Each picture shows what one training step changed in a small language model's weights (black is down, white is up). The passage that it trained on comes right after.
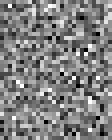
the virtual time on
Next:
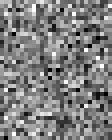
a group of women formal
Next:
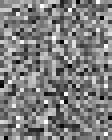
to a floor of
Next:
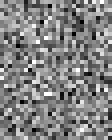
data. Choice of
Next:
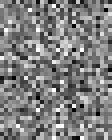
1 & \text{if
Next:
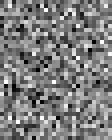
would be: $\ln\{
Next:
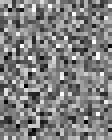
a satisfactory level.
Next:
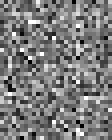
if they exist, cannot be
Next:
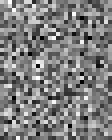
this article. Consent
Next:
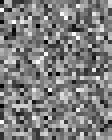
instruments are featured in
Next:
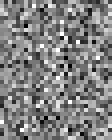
sewerage in order
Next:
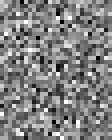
when we asked our
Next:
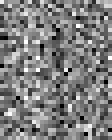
all who need it. One
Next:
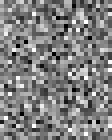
Islam MR,
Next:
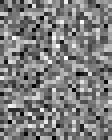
connected to both their
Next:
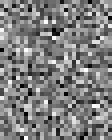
method, in which we add
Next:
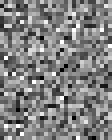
is a technology that converts
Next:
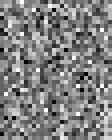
tangible input for
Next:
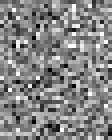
particles along the boundary) that
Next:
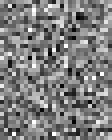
the complex). The results presented
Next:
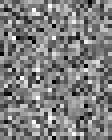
bike availability. It
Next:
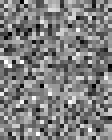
with this specification necessarily
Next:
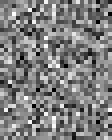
tr}$ with respect to the
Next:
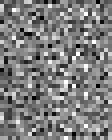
by the classical field equations,
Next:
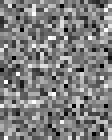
anatomical regions were
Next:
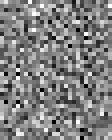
DTI measures as
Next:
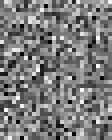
where reason is considered to have
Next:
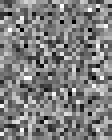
synaptic weights,
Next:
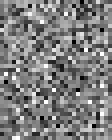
significant higgsino
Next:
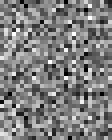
Plus Talent
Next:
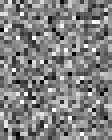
in a general slip
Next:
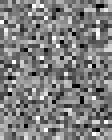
paid to their participation in
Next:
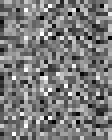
existing approaches do not work well
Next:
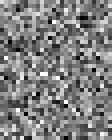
as Newtonian fluid
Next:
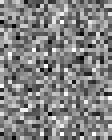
\th for the 5 models
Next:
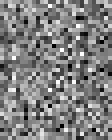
both past and future
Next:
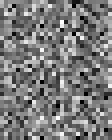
less than some a critical current
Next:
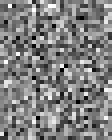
the technique of CS
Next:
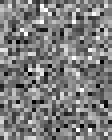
$\beta$ values are consistent
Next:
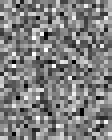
took the leading role in
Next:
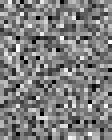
in the class diagram; it
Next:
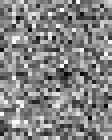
These subscales include
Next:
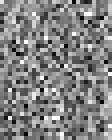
Furthermore, the root
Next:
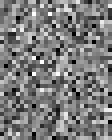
The regression model explains
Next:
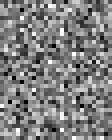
sound mode propagating along
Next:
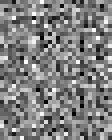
*Mediators of
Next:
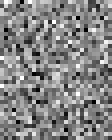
faces and IDs
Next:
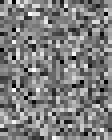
trajectories in complex
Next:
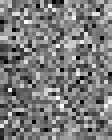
we can express the
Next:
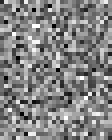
USA. Abstract
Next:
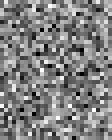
fall within the range
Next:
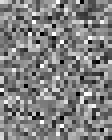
Ages Survey
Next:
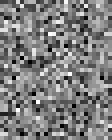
Testing FBS
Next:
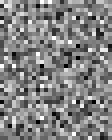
and interaction of nonlinear
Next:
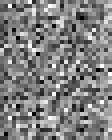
the overall appearance of the
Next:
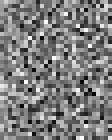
model, which not only
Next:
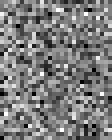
was about 2°, it
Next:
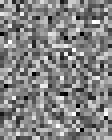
in a single reflection.
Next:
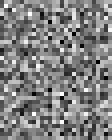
stress more on providing support to
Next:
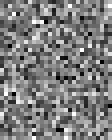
$n$, since the field
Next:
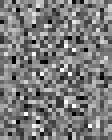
"Working Group
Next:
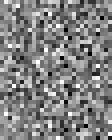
Research in Cancer
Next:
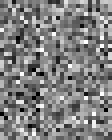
introduce momentum operators ${\tilde
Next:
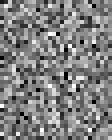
compatible with that of
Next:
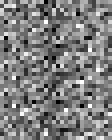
has been also investigated while
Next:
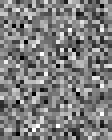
reported in this paper can further
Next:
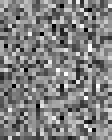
IT infrastructure projects with the
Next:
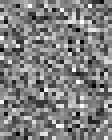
all the uncertain conversations
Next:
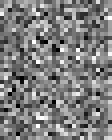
acute postoperative
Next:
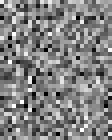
and the inverter.
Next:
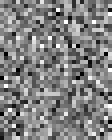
2. Pairwise key
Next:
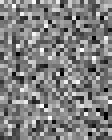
on a route completed
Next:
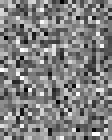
in those cases where there is
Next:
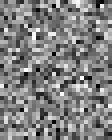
flew around tight
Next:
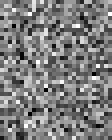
than in these two relatively
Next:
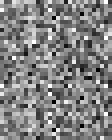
caffeine and
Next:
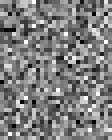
temperature of -11.9
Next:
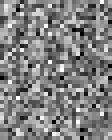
for the students as explored
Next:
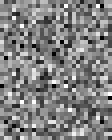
Phys. Soc.
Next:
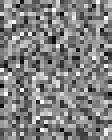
to industry demands for
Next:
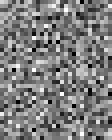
After incubation,
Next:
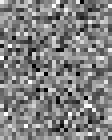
Average Time of C
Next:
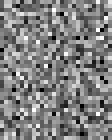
to them regarding business
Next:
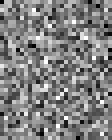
decenije su
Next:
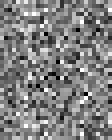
communities. Such approaches
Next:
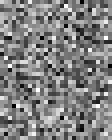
EIT effect in the
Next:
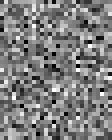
critical point, tilting
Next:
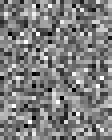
more are available to IVI
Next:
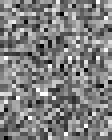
to Cardio
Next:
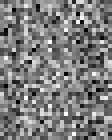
multicritical point
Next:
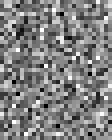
to move from the current
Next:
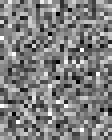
of city-size
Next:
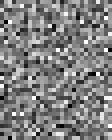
depicted and the first
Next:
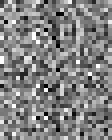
have been proved as
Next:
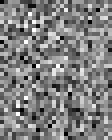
+ cb \pm
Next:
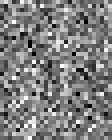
line marks the most likely
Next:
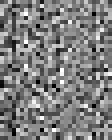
used until then. Since
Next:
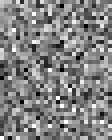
StainGAN and
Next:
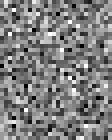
framework, under which the
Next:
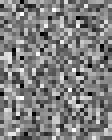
by comparing it to a
